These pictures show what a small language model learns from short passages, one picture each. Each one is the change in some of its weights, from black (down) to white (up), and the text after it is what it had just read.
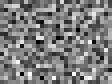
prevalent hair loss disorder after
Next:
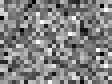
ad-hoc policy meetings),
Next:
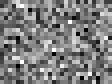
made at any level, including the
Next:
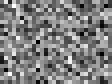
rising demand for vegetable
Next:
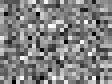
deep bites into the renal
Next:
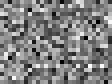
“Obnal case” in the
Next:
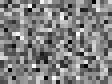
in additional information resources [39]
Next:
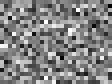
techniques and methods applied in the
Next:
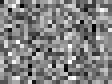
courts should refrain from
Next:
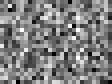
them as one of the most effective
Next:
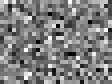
CCyB associated with a reduction
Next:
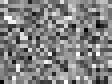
danger and sends an
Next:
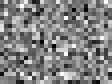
sieve and retain on
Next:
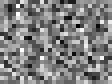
in human behavior*, 125,
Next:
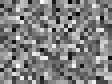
and the drug hydrodynamic size
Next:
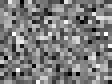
resolutions ranging from 10 m
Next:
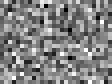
Peshev's study).
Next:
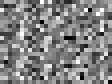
on the problems and previous studies,
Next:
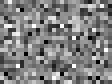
disease in both fresh water and marine
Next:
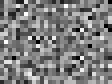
Ethanol MBC St1
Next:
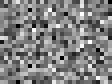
propagated across new communities and become
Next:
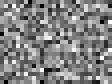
rapidly progressive SVC syndrome and
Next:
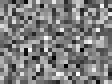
strength (the force required to break
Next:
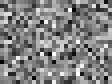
personal reasons. It can be considered
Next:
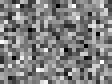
1 month with no previous abdominal
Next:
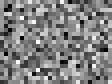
Status scaling of working women:
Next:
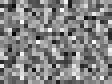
to the diffusion of traditional statistics
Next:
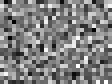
potholes, and classification
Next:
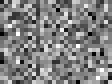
each application can access to provide this
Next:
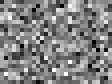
containers and are therefore, considered
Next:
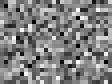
widely discussed. Technology integration skills among
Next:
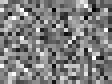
was chosen on the basis of the
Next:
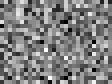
to poor may be able to reduce
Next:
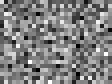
NC multilayers
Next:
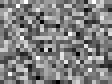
suicide, followed by
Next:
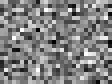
significant potential in open data. Their
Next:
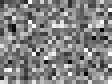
Ajus big data analysis;
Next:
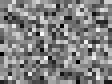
accelerates, it replicates
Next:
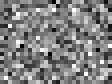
band assigned to the hydroxyl
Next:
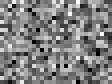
involved in technology-based entrepreneurship.
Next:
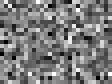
drying method using hot air.
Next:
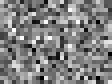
of binder concentration influences negatively
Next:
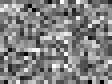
With Stroke- A
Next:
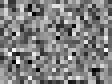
adapt to the pollution's, this
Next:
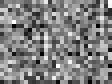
moment's notice, and would
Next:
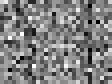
problem-solving tasks or
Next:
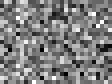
the activating agent, impregnation
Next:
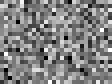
work, classic data-driven
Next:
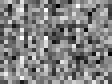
and [COR] with the
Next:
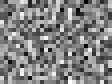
strains of *Shigella
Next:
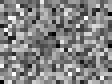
structures** is **lower by
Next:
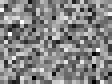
of teachers and administrators in
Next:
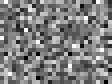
disability. (Lennard
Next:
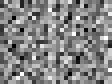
employee must either adapt to change
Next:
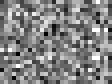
from the accelerometers from
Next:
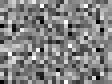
MODELING, AND
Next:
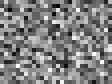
region in the world, the rate
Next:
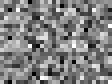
as the National Assessment of Educational
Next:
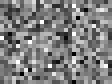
indicating the need for appropriate pedagogy
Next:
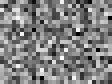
of special electron or hole transport
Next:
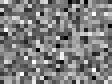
and effectiveness of TRCC in
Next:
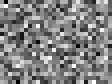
the ejector and the
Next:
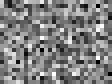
nanoscale. Therefore, complex
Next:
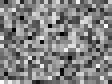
of assorted weapons
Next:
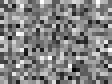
by the local people. Survey such
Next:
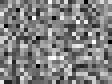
and your ethnicity? 6.
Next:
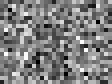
compounds on the convex hull
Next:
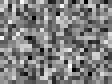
in SC and BA.
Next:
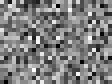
role of artificial intelligence (AI)
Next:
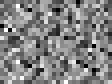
has evolved through several iterations
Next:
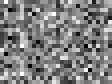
proceedings require the judge to
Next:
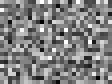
the actual trajectory from the
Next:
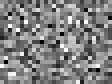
sphere of authority was
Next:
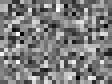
Number of Scalar Class 1
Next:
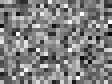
platform, 2) The adoption of
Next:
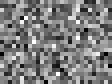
on its humidity, velocity
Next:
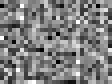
it with attention to its color;
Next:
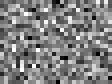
The infrastructures were built in line with
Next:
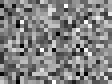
continuous professional development and taking responsibility for
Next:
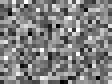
is a common dilemma
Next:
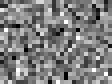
592 GW, with expectations
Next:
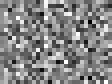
open, e.g. web
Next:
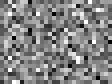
ринках в
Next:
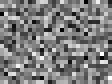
presence of Sr and the peaks
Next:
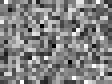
(Boé et al.
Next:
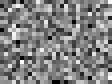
During this initial week, participants are
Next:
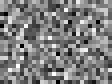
funds for repairing and
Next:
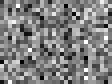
steal someone else's
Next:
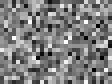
husband's bedroom.
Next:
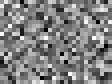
apparent dissociation constants reported
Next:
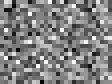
were only the secondary largest primary
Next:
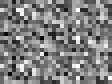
in the measured execution time using
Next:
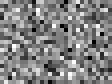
Schematic depiction of the
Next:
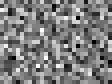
and divided into wall units (Figure
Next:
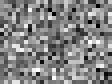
altruism) and
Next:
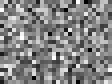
was an important problem to perform calculations
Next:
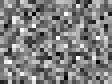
but not on Breton
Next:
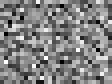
based on relations between the elements and
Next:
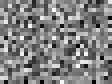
High School English language teachers in implementing
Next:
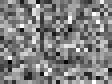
and row j_{th} .
